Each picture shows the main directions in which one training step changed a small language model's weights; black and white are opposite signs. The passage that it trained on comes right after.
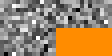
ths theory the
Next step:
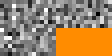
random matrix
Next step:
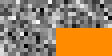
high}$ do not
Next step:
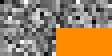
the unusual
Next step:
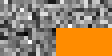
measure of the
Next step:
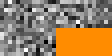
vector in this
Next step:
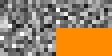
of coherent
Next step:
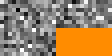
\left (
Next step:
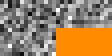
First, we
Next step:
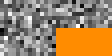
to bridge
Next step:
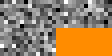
clear separation
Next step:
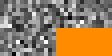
of a transformation
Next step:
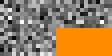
tangent to
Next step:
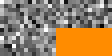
and deep
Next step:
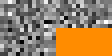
that informed
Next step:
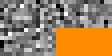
thus a proper
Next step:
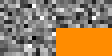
relation for local
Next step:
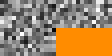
at various
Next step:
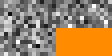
the network. The
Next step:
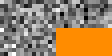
phase delay
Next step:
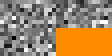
phase concerns
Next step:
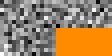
queries are shown
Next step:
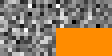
critical current
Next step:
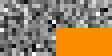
connected in
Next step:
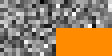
the AFM
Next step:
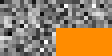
with many
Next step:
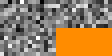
various values
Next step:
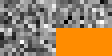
the discussion
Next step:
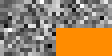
the protocol
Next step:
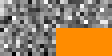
and below we
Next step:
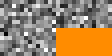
for the stronger
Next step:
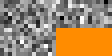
the numerical
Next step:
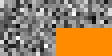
star clusters
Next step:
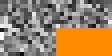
of great
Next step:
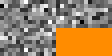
(Zn and
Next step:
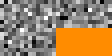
Here, the
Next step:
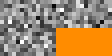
tag, we
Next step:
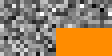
are two vertical
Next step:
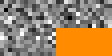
allows models to
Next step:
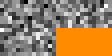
drawn from
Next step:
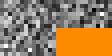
the time required
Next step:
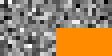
Due to the
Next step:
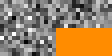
possible to flip
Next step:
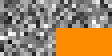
the type I
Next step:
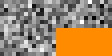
lower field are shown
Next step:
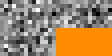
mass \(
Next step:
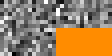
Hamiltonian of
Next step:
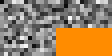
gauge transformation
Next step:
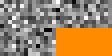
influence on
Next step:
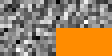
constant. As we
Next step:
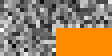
the red
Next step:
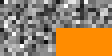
mark the energy
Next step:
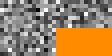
Z \otimes
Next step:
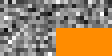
The atom separation
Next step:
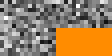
The slopes
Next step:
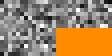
disks can only
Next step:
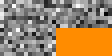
protons with
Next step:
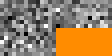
is assumed that
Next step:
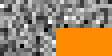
number is calculated
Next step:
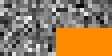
for the number of
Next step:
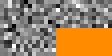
theory that relates
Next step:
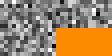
method considers
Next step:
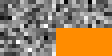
such a way
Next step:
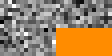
Samples in the
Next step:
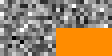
how well we can
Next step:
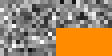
scattering angles
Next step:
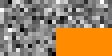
and $\neg
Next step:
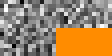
the Universe
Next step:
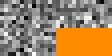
or creating
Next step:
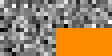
were not considered
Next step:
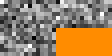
interface for
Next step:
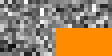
help to
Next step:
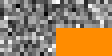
Cluster |
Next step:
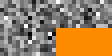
with channel
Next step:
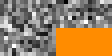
of the compression
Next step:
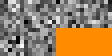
seen, in
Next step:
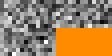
the thermal
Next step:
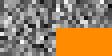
the source and the
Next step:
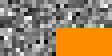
to $\sim
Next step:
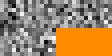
looking at
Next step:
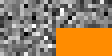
shows two slices
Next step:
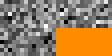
a black hole
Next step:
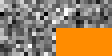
for amplifier
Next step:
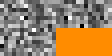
time we can have
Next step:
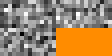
final state are
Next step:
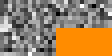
of two light
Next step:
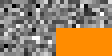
flux emergence
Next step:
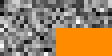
in metallic
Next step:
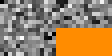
same $\rm
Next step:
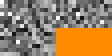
in both fields.
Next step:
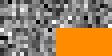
prominent lines
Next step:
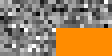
similar statistical
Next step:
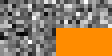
sum of the
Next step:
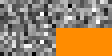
work is to
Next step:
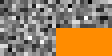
more accurate while
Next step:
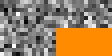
on and off
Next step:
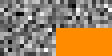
layer, magnetic
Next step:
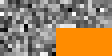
in time.
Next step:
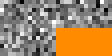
confined phase
